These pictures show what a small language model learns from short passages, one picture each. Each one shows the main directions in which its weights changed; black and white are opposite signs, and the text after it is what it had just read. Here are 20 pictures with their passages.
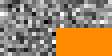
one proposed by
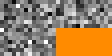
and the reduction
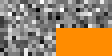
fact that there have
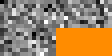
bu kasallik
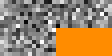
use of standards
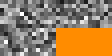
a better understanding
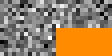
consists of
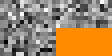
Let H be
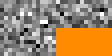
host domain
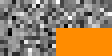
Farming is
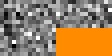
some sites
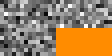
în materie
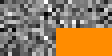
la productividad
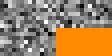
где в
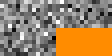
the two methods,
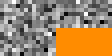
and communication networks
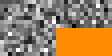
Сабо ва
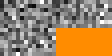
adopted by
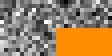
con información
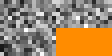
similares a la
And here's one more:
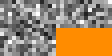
in Mice:
